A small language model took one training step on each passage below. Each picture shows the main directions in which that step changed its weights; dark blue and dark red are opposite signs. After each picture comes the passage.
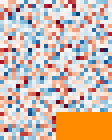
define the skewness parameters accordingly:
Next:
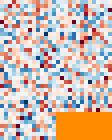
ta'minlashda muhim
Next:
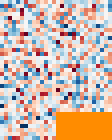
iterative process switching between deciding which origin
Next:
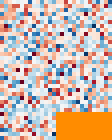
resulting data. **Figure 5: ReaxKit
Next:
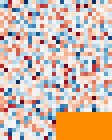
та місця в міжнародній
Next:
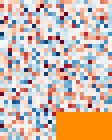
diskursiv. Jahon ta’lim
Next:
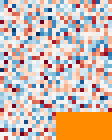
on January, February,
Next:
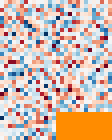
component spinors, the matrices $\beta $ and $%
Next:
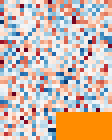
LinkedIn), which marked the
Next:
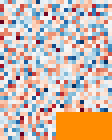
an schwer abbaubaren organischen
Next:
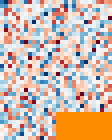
aplicação de diferentes tecnologias. No
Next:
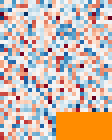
monogenic functions. This connection is provided by the
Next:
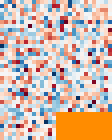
of $k$-units, we will refer to
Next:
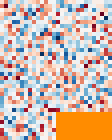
a história de vida de educadores
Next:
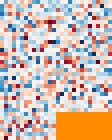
that in Table $4.1$, we have row
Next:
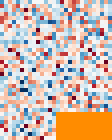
in preparing financial plans. The study
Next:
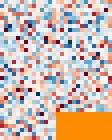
Bowyer, L. O.
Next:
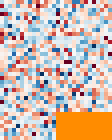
Lawrence Livermore National
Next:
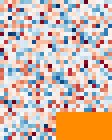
only require heavy tuning, but also high
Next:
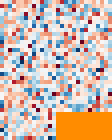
Мадина Абдумалик
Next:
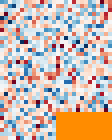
modified geometrical terms beyond the Einstein ones in
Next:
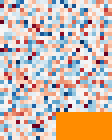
sole responsibility of the user to vet
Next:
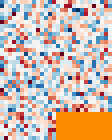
strong noise correlation ($\rho>0.2$),
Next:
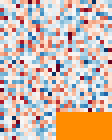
Suppose that $E$ is a closed cuboid
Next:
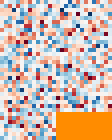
world state of this sphere, as well as their
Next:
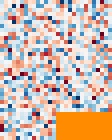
denotes the kernel of $\#$ then the fibre
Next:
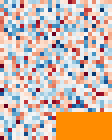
\right ), $$ On a, en
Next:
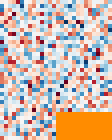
it is easy to deduce that \[
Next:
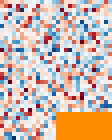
the answer as correct or incorrect (Table
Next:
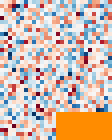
monomial class. These two actions are compatible.
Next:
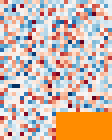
of closed geodesics. Indeed, if
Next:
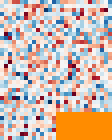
illustration, we present the effective mass matrix
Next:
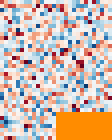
e bustos que homenageiam
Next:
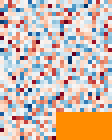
собственным сознанием.
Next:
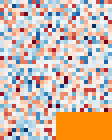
\cite{ALF}, attainability question in
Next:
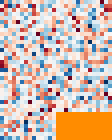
условий; - выполнять
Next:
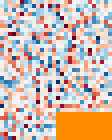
во время беременности, и
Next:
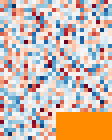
турмуш тарзи//Методик
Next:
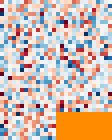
ve gençleri ezerek bunu
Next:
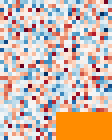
Update $Q = Q \cup
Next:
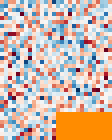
response. In addition, each atom of the same
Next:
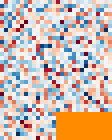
quyidagi chora-tadbirlar
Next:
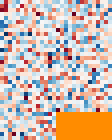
зростання витрат в
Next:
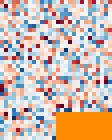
xususiyatlari, ularning turlari
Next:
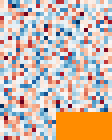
\eqref{perfordomain} and
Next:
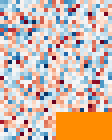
metadalogiyasi. – Т.:
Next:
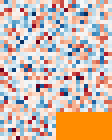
all five moons completes in less than 15
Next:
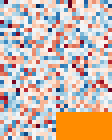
may get a positive test with the intervals
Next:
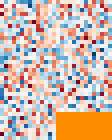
ed in particolare dei contributi di
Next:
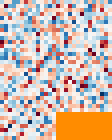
hand side of the conjunction. Graph
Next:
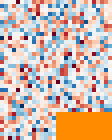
water is somewhat larger than that in
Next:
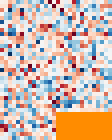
been a large focus on the charge ordering
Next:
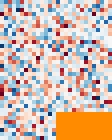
may exceed the number of foreign jobs
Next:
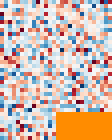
and Applications} Return to general
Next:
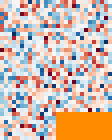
be found in \cite{PS} and
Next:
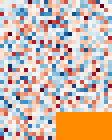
applied on data generated by an artificial network.
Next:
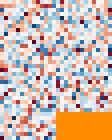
norasmiy nikohda deb
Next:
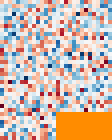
Ornstein-Uhlenbeck process):
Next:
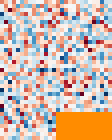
kurslarini tashkil etish; -
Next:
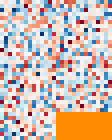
depending of the index $i_k$. For instance
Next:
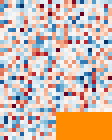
надбання покладалася на
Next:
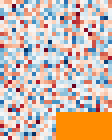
being $H$-monotone means that
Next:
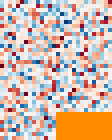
between two situations) to be measured is zero
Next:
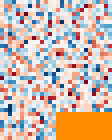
(\ref{JacAss}). Then the
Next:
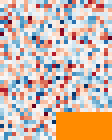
III стадии-6, IV
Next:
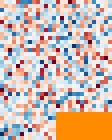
is subject to a purely electrostatic
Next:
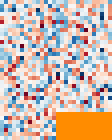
divergência entre a posição do
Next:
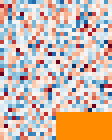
the highest density regions of the posterior. Here we
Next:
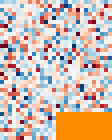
करने के लिये
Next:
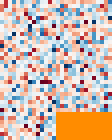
París, navidad de 1995.
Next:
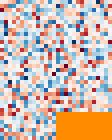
системе профессионального образования /
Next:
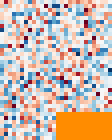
identity entails, the concepts of
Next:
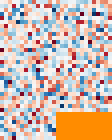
the WOS sampling of the Brownian
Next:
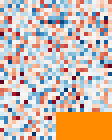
entropy $S(\varrho)$ to be maximized only
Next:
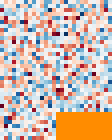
Kalutza--Klein theory, the
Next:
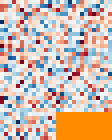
махсус таълимга
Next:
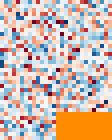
mashqlarini bajarish vaqti
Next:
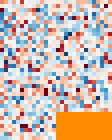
"hyper-cube" core tensor (with
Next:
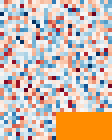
a symmetry reduction occurs upon compactification,
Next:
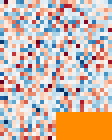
This problem, for the quadrature formulas of the
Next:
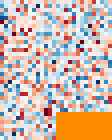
$\nu$. Finally, the equations have terms corresponding to
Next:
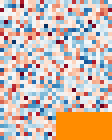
Riemann's non-differen\-tiable
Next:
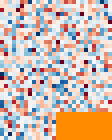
of singular quartics. \ \df Let
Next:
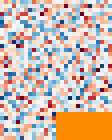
the tangent vector. But we can still demand that
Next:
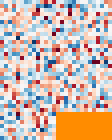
We should remind that Jackiw and
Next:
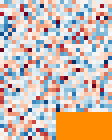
be extended to more general Gaussian processes, then they may
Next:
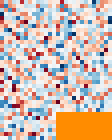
\] $\alpha=1-\lambda$ and
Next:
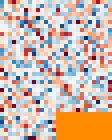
the E-EYE data, which included
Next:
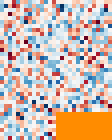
PSRA arrivals, as it has
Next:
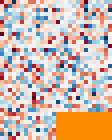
va to'planishini ifodalovchi
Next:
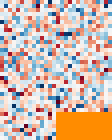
управління значного розвитку не отримала»
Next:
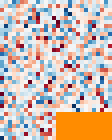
tv shows such as\\ ICarly,
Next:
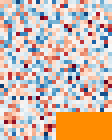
equation eqn.~\eqref{feqP},
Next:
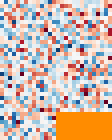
the generic spectral curve $Y_r$ is a
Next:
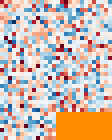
asosida faoliyati yo‘lga
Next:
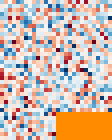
at 25--50 keV at the top of the
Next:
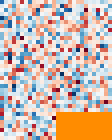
con el apoyo determinante de la Misión
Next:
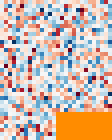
additional epochs of spectroscopy were obtained
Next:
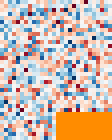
d'autres chercheurs qui ont
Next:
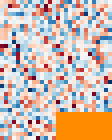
$q \in [1,\infty)$, we denote
